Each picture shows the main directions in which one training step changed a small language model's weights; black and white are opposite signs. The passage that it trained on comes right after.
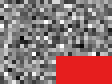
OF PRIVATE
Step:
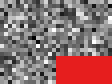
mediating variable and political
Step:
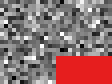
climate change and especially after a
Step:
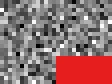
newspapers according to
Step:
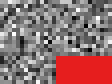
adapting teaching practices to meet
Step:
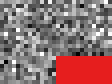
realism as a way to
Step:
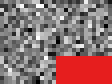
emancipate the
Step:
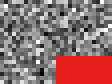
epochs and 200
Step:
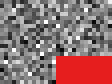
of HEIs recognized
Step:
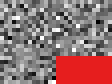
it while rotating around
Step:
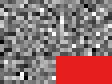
RAM and ROM
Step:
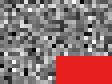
response to NTM
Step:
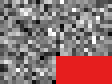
-diversity is caused
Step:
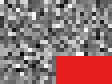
indicate that both students and tour
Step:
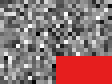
Professional User
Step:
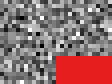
strengthening, energy
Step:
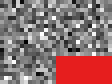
of reactions and the
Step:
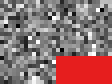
wind. In nearly
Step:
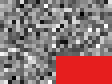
indica* makes a
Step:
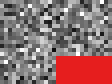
16 6% Number of
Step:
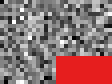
It is noticed that
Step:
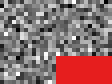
in the BNR process
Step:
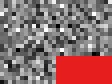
entire service life - more than
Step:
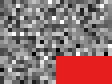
to fulfilling the
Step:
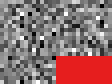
Commercially Hosted
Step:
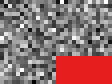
He attained great
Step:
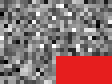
been reported [5].
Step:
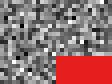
practice finds that explosive
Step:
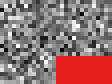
defense attorney could
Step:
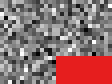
will serve as a
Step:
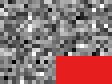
Update and
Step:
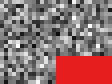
software, as part of the
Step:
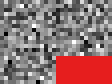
missing, although
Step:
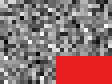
In particular for $C =
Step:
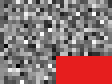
da Bahia,
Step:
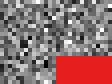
and the barred species are
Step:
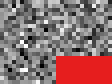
of ontology and the
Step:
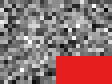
the Training programme.
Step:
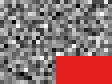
only we had sufficient
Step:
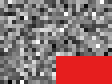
In the TCK
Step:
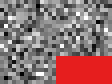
poverty and for
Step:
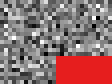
the leaves and stem
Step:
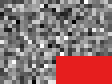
can be had from this
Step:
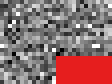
respect to x_2 and
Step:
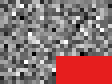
optimizers, providing important
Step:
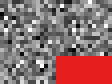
will conduct a systematic
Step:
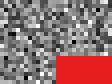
the culprit,
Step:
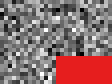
will be 5%. First
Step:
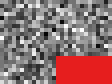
motorized system.
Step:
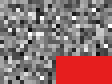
were collected through structured survey
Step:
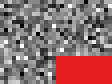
JB. Wrote
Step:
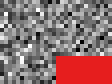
lows lead to considerable
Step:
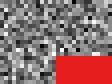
act as acoustic
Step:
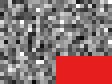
purposive sampling technique
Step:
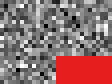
materials, set a time,
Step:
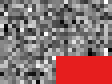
drug in sustained manner
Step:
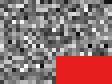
simulation; hence, the
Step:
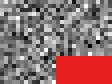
spherical plasma having
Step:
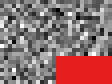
which had not been done before
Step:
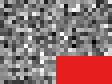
M., Cross,
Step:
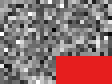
portray an armed
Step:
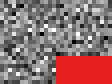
on minimizing cost, use
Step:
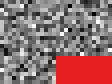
Primary data was
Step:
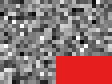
found core-shell
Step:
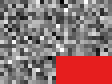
discovery and development.
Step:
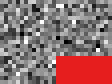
removing code smells
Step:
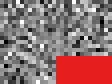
function as a reducing agent
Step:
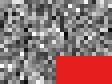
cases of COVID-19
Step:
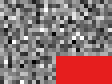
are growing, the market
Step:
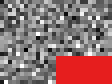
For these reasons, the
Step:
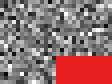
find the geographic coordinates
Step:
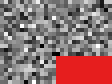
alcohol consumption,
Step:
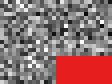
Hz, taking into
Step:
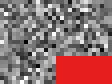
heart phantom made
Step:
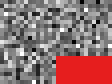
M0 Time of
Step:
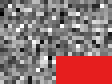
reported to improve the nutritional
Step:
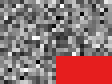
and *Aloe
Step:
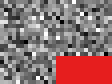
the stand have been increasing.
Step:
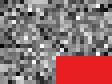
findings of this study are available
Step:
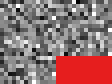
for epilepsy
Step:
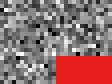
a toxin.
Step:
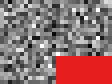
Historical Centers
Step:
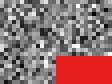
that, in these more
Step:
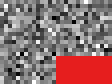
waste derived from the industrial
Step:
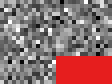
an industrial dataset enhanced with
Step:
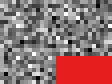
cash flow required to
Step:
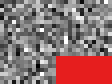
is constructed with
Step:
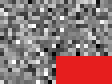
Shear Box The
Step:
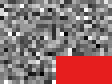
SQL syntax.
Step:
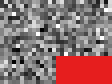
The buying and selling
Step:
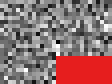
Group (NXG)
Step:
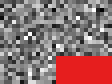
is advisable to use
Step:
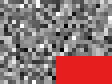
body leads to chronic
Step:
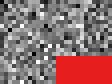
also observed that the structuring
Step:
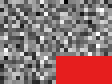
when launching the
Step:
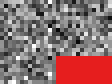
more specific approaches. Examples
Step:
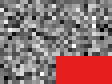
fairly tough
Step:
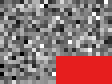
need to find sustainable methods to
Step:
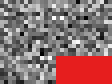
Those with higher
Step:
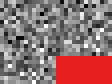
on the analysis of 6
